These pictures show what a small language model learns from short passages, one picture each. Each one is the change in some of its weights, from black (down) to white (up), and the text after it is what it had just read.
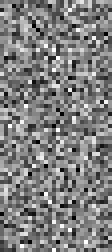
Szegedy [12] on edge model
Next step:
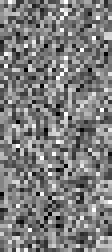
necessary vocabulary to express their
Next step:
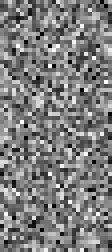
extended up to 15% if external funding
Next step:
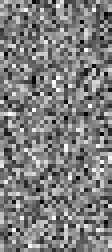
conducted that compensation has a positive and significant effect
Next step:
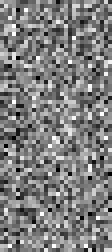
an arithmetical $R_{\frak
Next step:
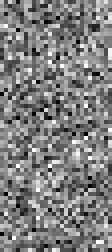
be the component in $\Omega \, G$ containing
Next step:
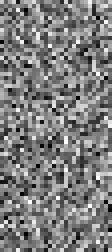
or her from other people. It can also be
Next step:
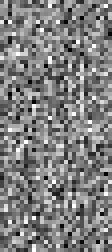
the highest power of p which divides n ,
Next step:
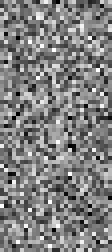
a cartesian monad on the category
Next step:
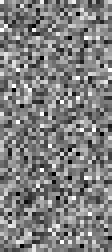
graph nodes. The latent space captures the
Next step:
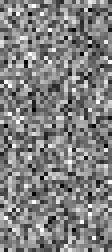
evidence in the literature to answer the
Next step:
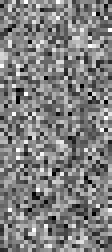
i.e., the problem of determining the
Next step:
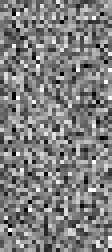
video-tracking system, and results
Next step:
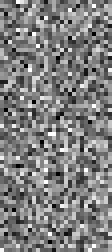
of studies on isentropic compressible
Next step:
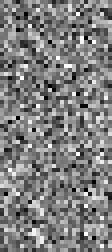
value of $f$. A {\it singular
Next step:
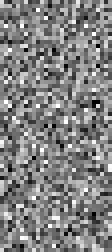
\end{equation} For convenience, we
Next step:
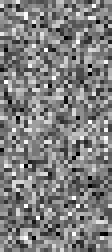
have the capacity to automate data handling,
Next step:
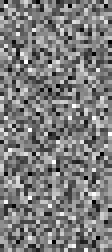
S.\ Vatsala, Basic
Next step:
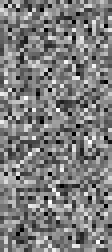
elliptic curves with torsion $\Z /5\Z
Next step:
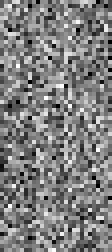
of variational analysis and generalized differentiation, we
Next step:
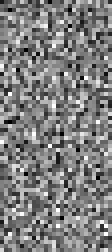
their relatively low cost, and availability,
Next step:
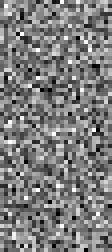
that by February 2018,
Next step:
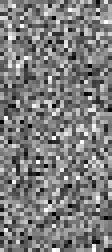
the $(\alpha_n)_{n \in
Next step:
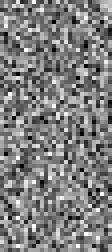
competitions in a foreign language,
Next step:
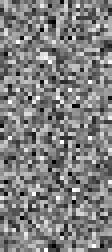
guidelines (ICH Expert
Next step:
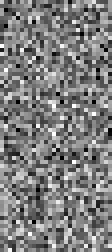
Judaism, Islam,
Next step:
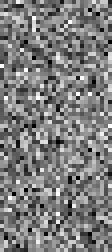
is incident to a closed 0-chain
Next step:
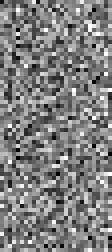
log del {P}ezzo
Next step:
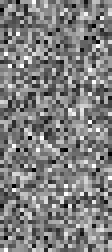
to get rid of the ambiguity in
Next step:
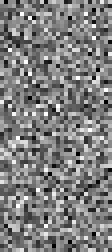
the mouse or zebrafish
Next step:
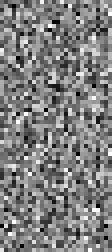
the fluid-structure interface. In addition,
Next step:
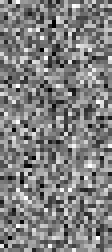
of sovereignty. The Data
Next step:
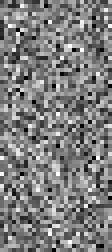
results show that their grammar and logic
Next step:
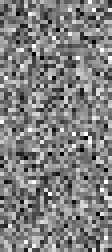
bundle $V$ and defining some action of the
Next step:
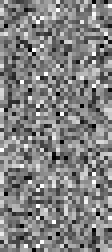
\in X$ satisfying $T\phi \ge
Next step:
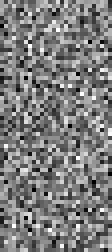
in signal analysis or quantum mechanics.
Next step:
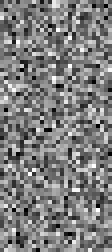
a coordinate-free form. {\bf
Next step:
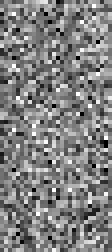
with $\frak t\eqo t_{\nu}$.
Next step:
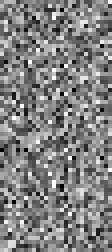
R&R, and how their work advances the
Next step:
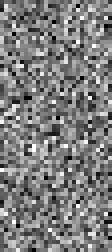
which was flown at an altitude of about
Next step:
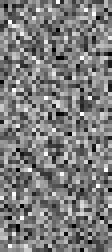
$\vect{v}$ from the left by:
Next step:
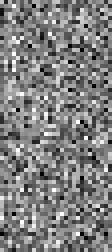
results in the center of a particle outside
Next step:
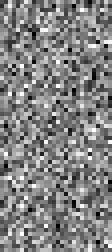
marking to improve the fight against the
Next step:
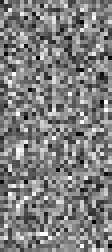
the intergenerational passage of the land,
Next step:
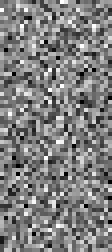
to ultimately emerge transformed
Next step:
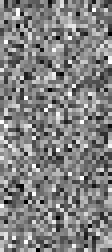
sequences, Proc. Nat.
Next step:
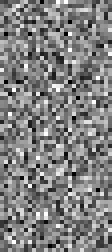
being developed to accurately predict
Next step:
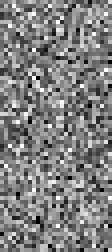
(disregarding if the blocks are made public
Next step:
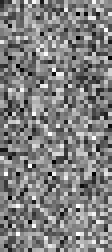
may be non-trivial. For example, let
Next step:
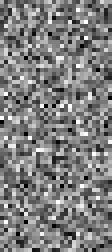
{\bf Remark 2}. We start with the
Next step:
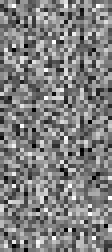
of those is to promote the project itself and
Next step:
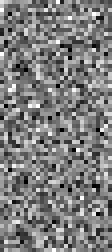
$\gamma = \alpha +\pi(\alpha)$ with
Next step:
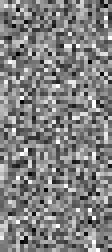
Key words: juveniles,
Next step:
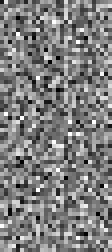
y, z)$ coordinates form a natural
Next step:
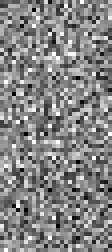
Reviews Classification Numbers:
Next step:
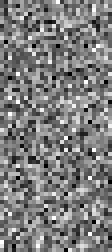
to show $\bet_{1}\in
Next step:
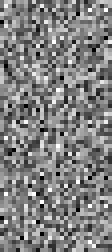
their original work and has not been previously
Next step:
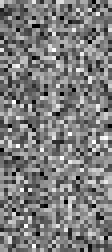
"A relationship between theory and experiment for a state
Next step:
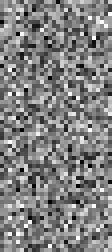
lengths subject to the constraint that the
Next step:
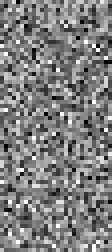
In the banking system, this method has become
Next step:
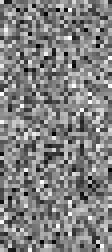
one of the permitted values shown in Table
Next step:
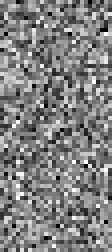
every $i\ge 1$. In this case,
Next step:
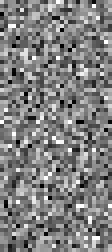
squarefree. (We have followed
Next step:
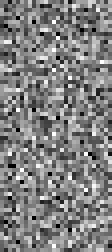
Islam, ODA-BRRI
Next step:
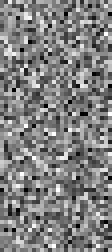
this purpose, the dissertation has formed a
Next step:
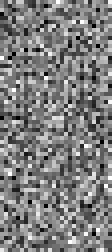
is stated in terms of the 3-block matrix
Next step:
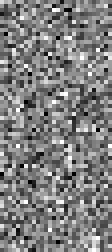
*culture at scale*. Since our lives
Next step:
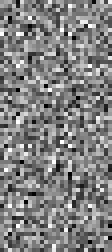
ambitious goals, the initiative
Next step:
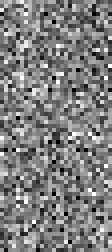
¹ Institute of Biometeorology
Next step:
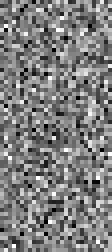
norm function. \textbf{(a)} The
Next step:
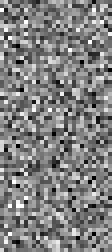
Vlieg, 2015). Furthermore, the
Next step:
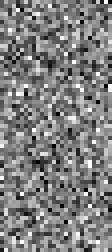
to $W$ by the low presentation
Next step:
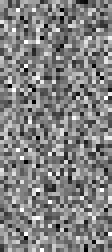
Or their removal simply makes place for new
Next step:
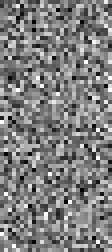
improvements in pain and function compared to
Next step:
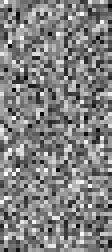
projects, it was found that the majority of
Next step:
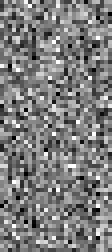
. 1. General results. Proposition
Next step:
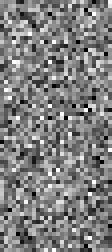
The continuity of $b$, $\sigma$ and
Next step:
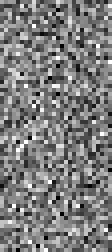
the risks associated with adolescent
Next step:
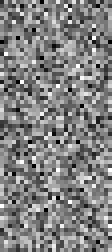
If $K$ is a C.W.~
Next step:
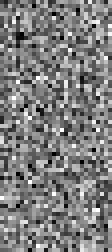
recent expansions. By selecting lineages
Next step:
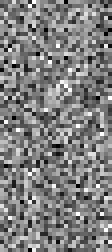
laceration i.e. 15%.
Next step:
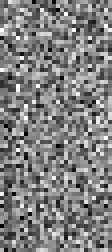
generation's leadership and become less
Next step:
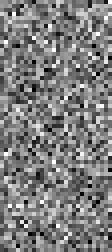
equal to one, the angle of one component with
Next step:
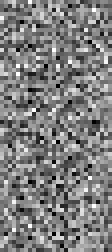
Finally, when $k+1 \leq
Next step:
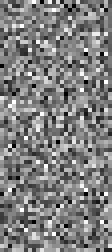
implies that $$ {C(\D, g)\over
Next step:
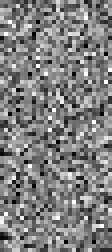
Examples}\\ \begin{enumerate}
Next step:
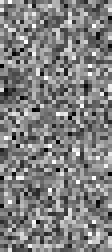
also the result showed a significant relationship between production practices in
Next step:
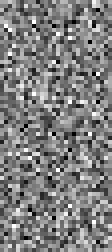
$o$-symmetric convex polygons of
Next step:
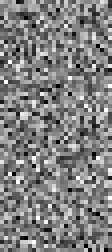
in $X$ and $B$ is a block
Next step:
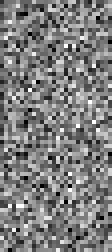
also isomorphic to the special orthogonal group presented in
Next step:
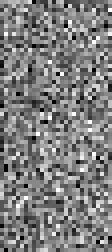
the determination of properties of metal complexes and
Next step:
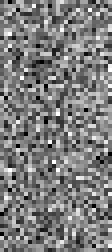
note that respected researchers should also avoid
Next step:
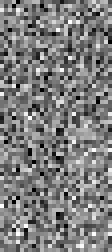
surface in a similar way. However, since the
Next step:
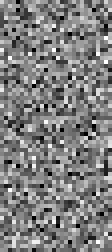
inequality $\lambda\left( G\right)
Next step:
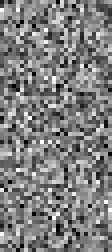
of results to decision-makers. The
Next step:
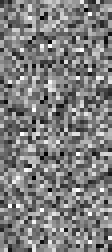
female specimens conspecific with the
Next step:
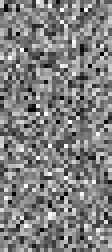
to overcome these uncertainties in determining
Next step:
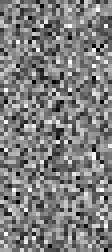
computational mechanics Mengcheng
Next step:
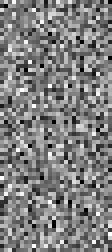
ICOS sites from two independent datasets
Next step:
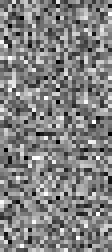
textile. India will be
